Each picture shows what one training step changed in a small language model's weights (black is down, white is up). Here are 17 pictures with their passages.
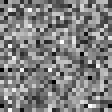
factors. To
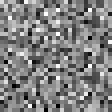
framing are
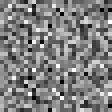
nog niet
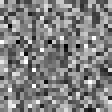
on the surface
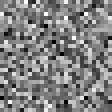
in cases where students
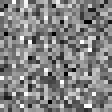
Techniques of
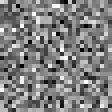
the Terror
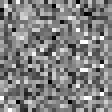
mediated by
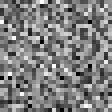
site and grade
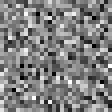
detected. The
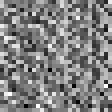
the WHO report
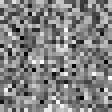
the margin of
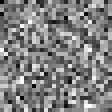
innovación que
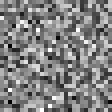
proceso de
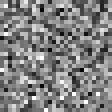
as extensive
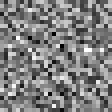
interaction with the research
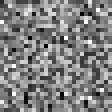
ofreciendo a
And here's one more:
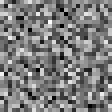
plain, to
